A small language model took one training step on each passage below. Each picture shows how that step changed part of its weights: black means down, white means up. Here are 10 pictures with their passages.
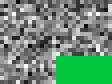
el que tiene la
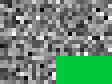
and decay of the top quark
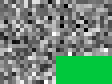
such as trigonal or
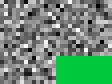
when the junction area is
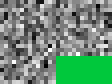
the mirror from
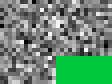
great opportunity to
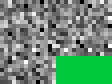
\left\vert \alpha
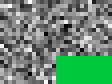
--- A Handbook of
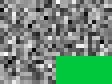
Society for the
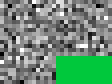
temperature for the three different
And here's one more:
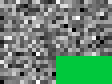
dependant variable, while
